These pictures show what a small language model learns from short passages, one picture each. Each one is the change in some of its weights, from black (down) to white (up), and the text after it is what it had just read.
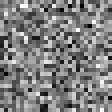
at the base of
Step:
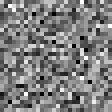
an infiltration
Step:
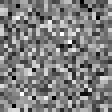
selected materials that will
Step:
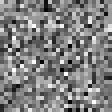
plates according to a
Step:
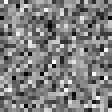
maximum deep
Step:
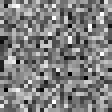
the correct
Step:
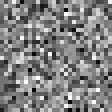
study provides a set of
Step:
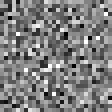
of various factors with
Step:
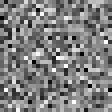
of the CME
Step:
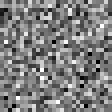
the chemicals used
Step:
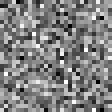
given as (a)
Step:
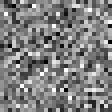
with larger study
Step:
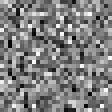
sensitive data’ and
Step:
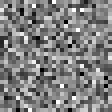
at rest and during
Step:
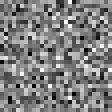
use, rather than
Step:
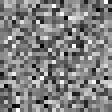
c) Control
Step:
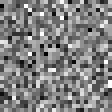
compute token
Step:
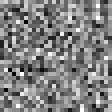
through vascular
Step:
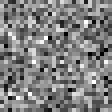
Periodic report
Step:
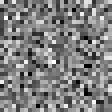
currently working
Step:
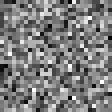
the northern
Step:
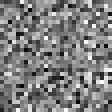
denoted by
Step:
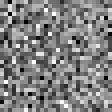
EU funded
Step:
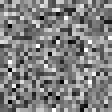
suggested 4)
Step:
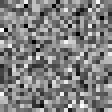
dams and
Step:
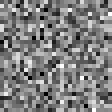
which give impact for
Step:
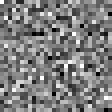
1. These results show
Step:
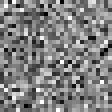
to be collected using
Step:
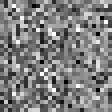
crash analysis tool and
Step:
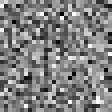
Science WP
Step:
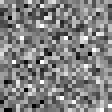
as much as
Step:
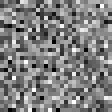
engaging in
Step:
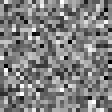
Key developments
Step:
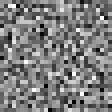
program covering three
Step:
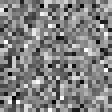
of this report is to
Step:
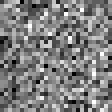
the study identified a
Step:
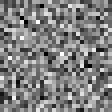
compromising the
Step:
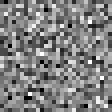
as reputation systems
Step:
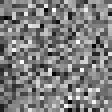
itself with a
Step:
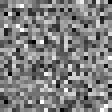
and edited the
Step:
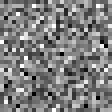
menstruation in
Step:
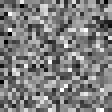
tend to spend
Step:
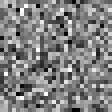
decision matrix,
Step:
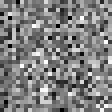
of the interaction of
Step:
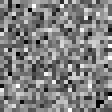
and public involvement
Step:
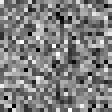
common vision.
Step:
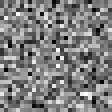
order is not significant and
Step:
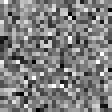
the farmers also
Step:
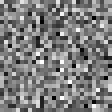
from ethyl
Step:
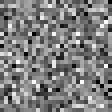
Flow were the key
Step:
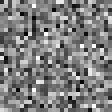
S. No
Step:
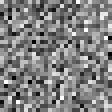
within an organization is
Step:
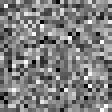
Re defines the
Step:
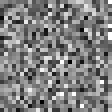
often forced to
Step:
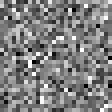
requirements for the
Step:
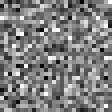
farther. -
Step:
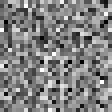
project is to be
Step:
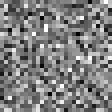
schema, it
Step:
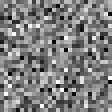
with higher electrical
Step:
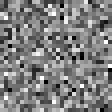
of IRRI
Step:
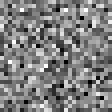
classic machine
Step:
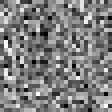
Study of
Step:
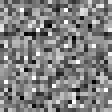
Therefore, m and
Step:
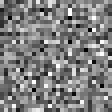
a variety of
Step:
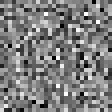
first German
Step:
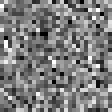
Stability parameters like
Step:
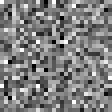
T₄ treatment
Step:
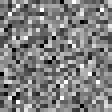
deviation is also
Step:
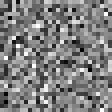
of the structure is
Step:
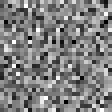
is designed to be
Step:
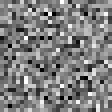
animals can be
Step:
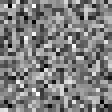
in physical form,
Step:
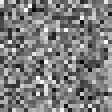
several of which rely
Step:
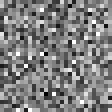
shapes with less
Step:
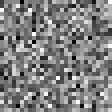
detector, and they
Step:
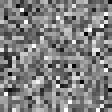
of Urban
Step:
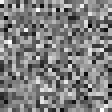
dominant theory
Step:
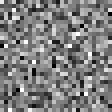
3. Hairs
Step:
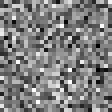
by parents
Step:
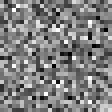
– – Model
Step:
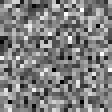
the study period,
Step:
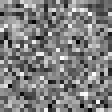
Eastern European
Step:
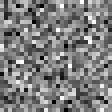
- this Business
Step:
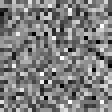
the PCA
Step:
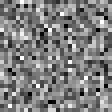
future who will use this
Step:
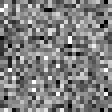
a significant band of
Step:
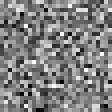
to freedom
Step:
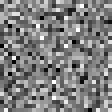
suggest then that there
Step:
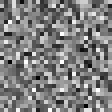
funding support from the
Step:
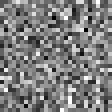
on Moscow
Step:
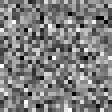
heat source and
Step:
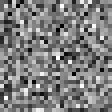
I practice this
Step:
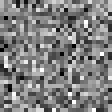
(in the figure
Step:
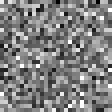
reports and real time
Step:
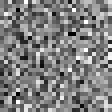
scenarios is
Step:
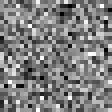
only Phenol were
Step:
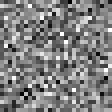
because of the short
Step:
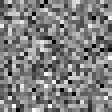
and low levels of
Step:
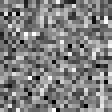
cm thick will
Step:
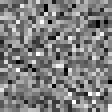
for global stability
